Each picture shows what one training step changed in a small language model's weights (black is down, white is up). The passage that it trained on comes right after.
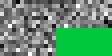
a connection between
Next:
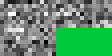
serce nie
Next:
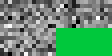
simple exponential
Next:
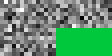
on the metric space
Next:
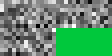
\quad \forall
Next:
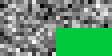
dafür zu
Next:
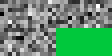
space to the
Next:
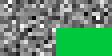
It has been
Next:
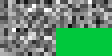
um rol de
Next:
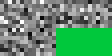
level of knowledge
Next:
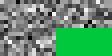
turlari temir
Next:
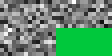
should be clear that
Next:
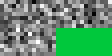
class that, in
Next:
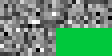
of economic
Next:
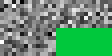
the sign of
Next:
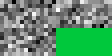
\[ {\mathcal
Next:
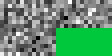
de pH
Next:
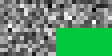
natural module
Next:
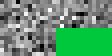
8. Mapa
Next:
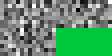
de Mama,
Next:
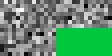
On the other hand
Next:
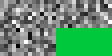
the family of
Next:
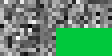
of a finite number
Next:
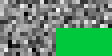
its correctness
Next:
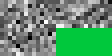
$q \in
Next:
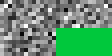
The present work
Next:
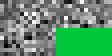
: - Les
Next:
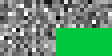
un país de
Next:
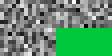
deposition of
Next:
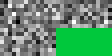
by using the
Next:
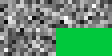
— bu umid
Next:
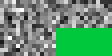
as the operator family
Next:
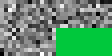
left is to
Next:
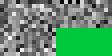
va oldidan
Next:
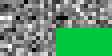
Gara Gara
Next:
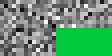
refinement to
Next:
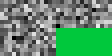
completes the
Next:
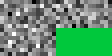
other words,
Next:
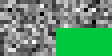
then $A$
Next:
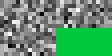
and the Lie
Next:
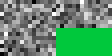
his backward error
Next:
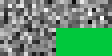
de hulp
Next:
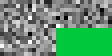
sus referencias
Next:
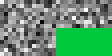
oid terminlarni
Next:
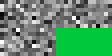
NX CAM
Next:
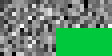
и защита
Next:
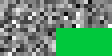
the centers of
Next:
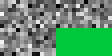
$s$ it
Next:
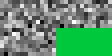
relevant als
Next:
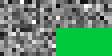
last row of
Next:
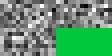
group} if the
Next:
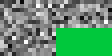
from an element of
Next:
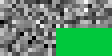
is given in terms
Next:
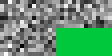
Se han
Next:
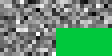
written as
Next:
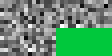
have $0
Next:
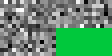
of the moving
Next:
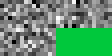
minimal polynomial.
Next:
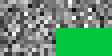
$M \tr
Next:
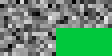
defined as follows.
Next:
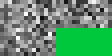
fachada é
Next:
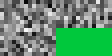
na relação dos
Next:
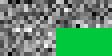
excess defined in
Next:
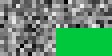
a reçu
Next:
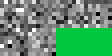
of the integers
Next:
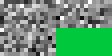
los diversos
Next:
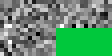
finitely generated"
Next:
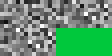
has also been well
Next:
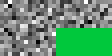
In this case
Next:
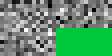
é usado em
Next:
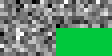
also proved that
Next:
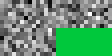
é comum no
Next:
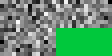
section, it is
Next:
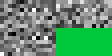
\times 2$
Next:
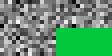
ini saya
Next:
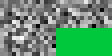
studies the
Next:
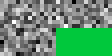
the basic
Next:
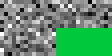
linear subspaces
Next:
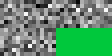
the labelled
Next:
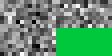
la que se
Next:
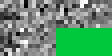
Ltd v.
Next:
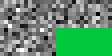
of finite-dimensional
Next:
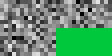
are the partial
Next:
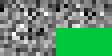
яких є
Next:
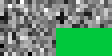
dentro do
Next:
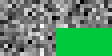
is provided by
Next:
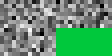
über die
